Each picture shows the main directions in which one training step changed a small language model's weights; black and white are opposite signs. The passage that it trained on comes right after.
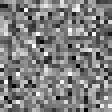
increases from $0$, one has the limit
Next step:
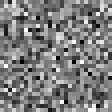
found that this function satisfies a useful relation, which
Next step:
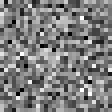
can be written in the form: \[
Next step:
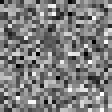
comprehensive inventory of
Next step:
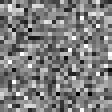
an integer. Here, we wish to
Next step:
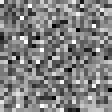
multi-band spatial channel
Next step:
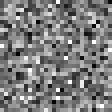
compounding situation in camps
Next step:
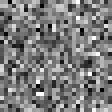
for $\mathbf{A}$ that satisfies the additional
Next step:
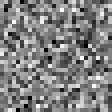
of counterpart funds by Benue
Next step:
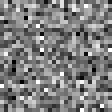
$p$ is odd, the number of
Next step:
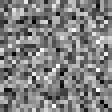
of toric geometry, namely that the
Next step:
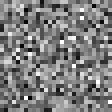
all evaluations to the critical line. However,
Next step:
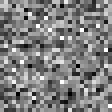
is not very good for the corresponding split group
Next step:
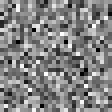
of intersection of $D_i$ and
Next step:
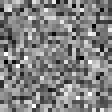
*/au.exe* (and one
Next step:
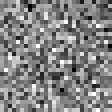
Clin Periodontol*
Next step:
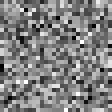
as two values: lower F_{ij}^min
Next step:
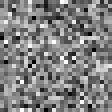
LoGov identifies, evaluates,
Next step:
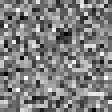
were extremely scarce. Those that
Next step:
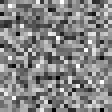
enjoyable new activity that make them
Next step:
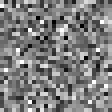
2010). Over the fifty year
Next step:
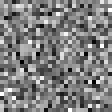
The visual observation revealed the
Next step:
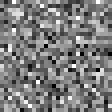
simple groups of Lie type rank 1. \textbf
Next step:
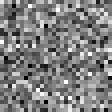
sustainably solves the identified problems associated with
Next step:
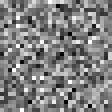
company named “Russian Space
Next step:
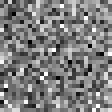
stage metabolic disruption
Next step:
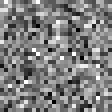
surgery, all parameters returned to
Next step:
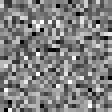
inequality can be rearranged to give
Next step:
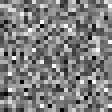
form $\Phi_{\alpha}$ of each
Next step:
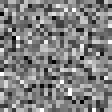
differences in survival rates between patients
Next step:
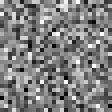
*Anal Bioanal Chem*,
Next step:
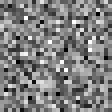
tensor with respect to the basis $\{
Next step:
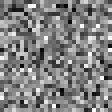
costs them little but significantly helps
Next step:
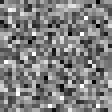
therapy rehabilitation in
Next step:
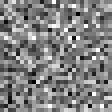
$z\in \Gamma \left(
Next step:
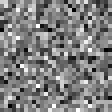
and $H$ are given by %
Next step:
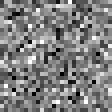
integers $\mathcal{O}_{K}$.
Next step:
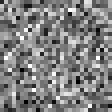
as infection, stress, inflammation
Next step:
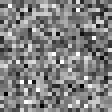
$\square$\\ From the claims above it
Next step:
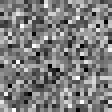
summation runs over all distinct choices
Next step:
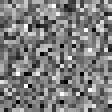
bonding and hydrophobic interactions
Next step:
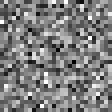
by the cube recurrence, see
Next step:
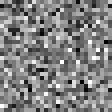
and buds cannot grow above ground, so
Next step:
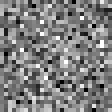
BSC, Handignur 20
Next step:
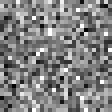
Other factors, such as nationality,
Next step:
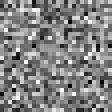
(CLB) to prevent the existing
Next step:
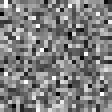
may think that $X$ is a closed
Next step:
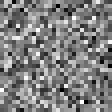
higher energy consumption which resulted in higher
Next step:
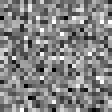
the time dependent optimal mass transportation
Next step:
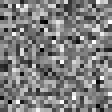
their asymptotic variances are infinite, while
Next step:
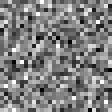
the search for operationalization of
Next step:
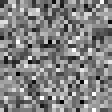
(3). In Malaysia,
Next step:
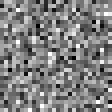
This completes the proof. \qed
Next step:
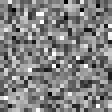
that all nonabelian finite simple groups
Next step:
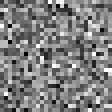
SC are sent toward the
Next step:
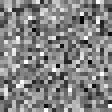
*T. noduligera*
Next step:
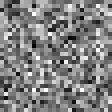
fusion solutions. The solutions listed there
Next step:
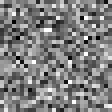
is a cube. Taking the
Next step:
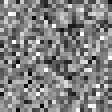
\item [$\bullet$] Denote
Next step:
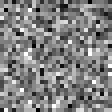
species including oilseed rape and other
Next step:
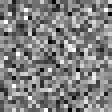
a \emph{(rigid) spine}
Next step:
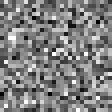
auxiliary generating functions \beq
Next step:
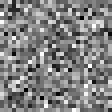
any non-negative vector ${\bf v}$
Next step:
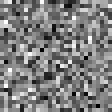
a convex domain and satisfies \begin{equation*}
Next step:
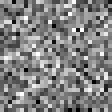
function $g:\mathbb{N}\times
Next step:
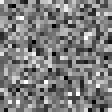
power to something like a relay
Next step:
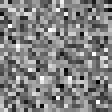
defined in \eqref{9} can be given
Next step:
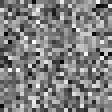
More interesting are the so-called
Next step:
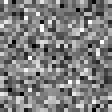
case in which the zero $c_0$
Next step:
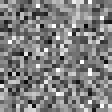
$\tilde e_n=\widetilde{\nabla
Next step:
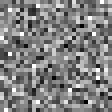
The same type of mitochondrial
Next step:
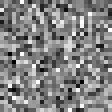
impulsive forces we have the fact
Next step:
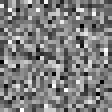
least $$1- \frac{\beta
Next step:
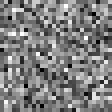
complications that are brought about by
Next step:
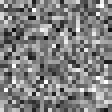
model so that existing proofs (see,
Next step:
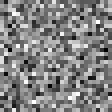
\A$, we define the following endomorphisms
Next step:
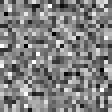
is an urgent need to develop adaptive
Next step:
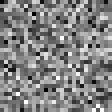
very helpful. \end{abstract}
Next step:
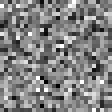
“Bahor” brand in
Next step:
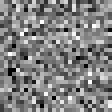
with expectation $p_i$ for each
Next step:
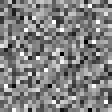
the union of three nonconcurrent
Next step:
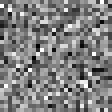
Also, the product of two operators in
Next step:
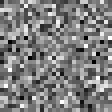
various loading patterns such as superimposed
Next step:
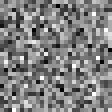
in Konya were selected for this
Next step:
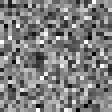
7 Hz) for six protons
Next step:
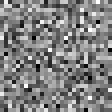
the second, third, and fourth
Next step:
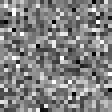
these spaces. These operator are also bounded on
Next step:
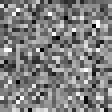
unresolved issues remain in
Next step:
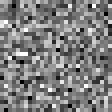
fruitful collaboration among the three
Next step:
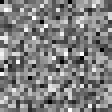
lemma (which is a direct consequence of theorems
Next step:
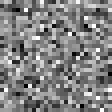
an upward growth rate. Again, some
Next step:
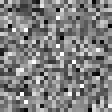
described as the interrelationships between
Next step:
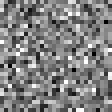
quantum of the collateral
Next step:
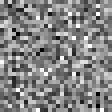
conception that is not commonly use. It
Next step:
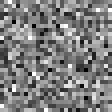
of SpRS and reducing the
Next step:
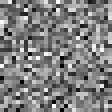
equivalent of, or a lower bound on
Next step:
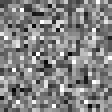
the aforementioned component models, is
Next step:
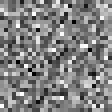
Fabaceae Slender
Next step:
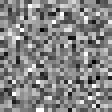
responses often lack long-term
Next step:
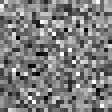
communicate in class. However, there is
